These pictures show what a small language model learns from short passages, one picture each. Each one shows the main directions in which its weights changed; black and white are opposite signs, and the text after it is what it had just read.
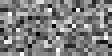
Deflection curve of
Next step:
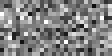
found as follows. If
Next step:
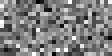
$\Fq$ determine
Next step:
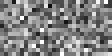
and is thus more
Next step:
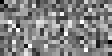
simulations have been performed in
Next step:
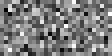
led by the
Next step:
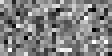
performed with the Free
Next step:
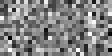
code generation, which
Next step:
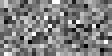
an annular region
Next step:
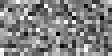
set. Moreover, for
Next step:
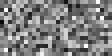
by the following theorem.
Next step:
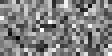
reduction policy
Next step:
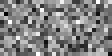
4i positions these
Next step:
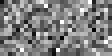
to the users
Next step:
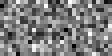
general $i$-th
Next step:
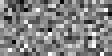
of their dynamics and
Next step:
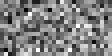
weight can be seen at
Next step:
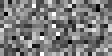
its previous alignment
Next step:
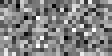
showed they are equivalent
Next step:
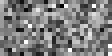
of bolometric
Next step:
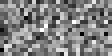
to giant component
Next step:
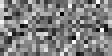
the Shimura
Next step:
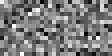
is employed to
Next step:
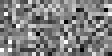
differential equations by an additional
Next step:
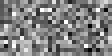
LB codes.
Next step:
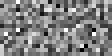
Euclidean norm
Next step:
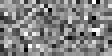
theorem was proven for
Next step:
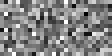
three real time cloud
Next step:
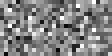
screen correlations
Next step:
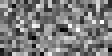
be transformed into an
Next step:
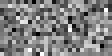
partially labelled
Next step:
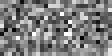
both on $l$
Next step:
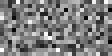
The following lemma is useful
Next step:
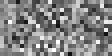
on the planar case
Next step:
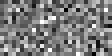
RSO coupling is
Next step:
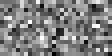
inserting Eq.\
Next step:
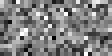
collapsed phases
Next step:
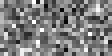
dependent version of Theorem
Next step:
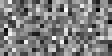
For instances,
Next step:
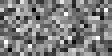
noise at 1 Hz
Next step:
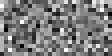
$B$. The higher
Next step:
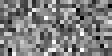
transition probabilities of
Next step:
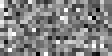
the KiP
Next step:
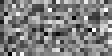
this point to ask
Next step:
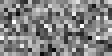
smooth functions, it
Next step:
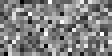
at least one element is
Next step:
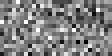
Laughlin state
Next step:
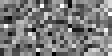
over orography (Figure
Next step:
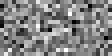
and $F$-vector
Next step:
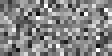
measures are equally
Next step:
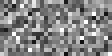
predicted values in
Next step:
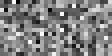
it is likely that
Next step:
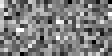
the pair leads to a
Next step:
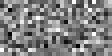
analysis. The equations of
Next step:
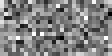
the virtual
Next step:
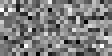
show that this formula is
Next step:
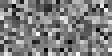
are known to be very
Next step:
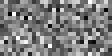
n\) and a
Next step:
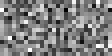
that the number of sign
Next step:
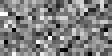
is entirely determined
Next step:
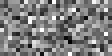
Such a bound would
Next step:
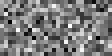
examples, $\alpha$
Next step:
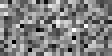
the two clones
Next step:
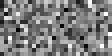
the convergence of the
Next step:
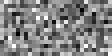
with Lipschitz
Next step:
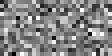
have already shown in
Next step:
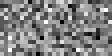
as P-V
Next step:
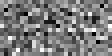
where $\theta =
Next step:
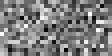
\Omega_m =
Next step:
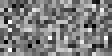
by interactions with the
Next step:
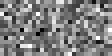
for different experimental conditions,
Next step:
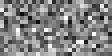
that one knows their
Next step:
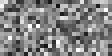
(in the sense of
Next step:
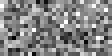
$u \in
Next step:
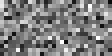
the applied voltage,
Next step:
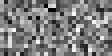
some data are of known
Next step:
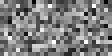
appearing in black
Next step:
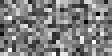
a probability distribution with a
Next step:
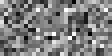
to use the material
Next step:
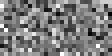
$L$. The model
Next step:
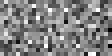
fixed-cone algorithm
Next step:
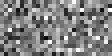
radius of convergence of the
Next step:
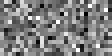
observables including:
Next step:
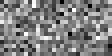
peak measured velocity, because
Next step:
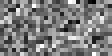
propagation vector along the
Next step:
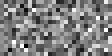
behavior and system states
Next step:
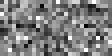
supporting information) were
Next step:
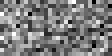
observed for a measurement time
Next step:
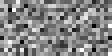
Denote by
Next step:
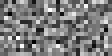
the cofiber
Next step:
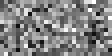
does not occur for
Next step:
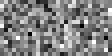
$G$ by
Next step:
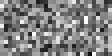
$N$ independent
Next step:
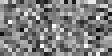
\to a}
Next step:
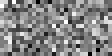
all $a\in
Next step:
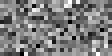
matrix stress leads to
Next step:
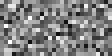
obliged to
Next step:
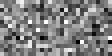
by inserting
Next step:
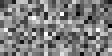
which is called a
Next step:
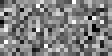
2.2 there is
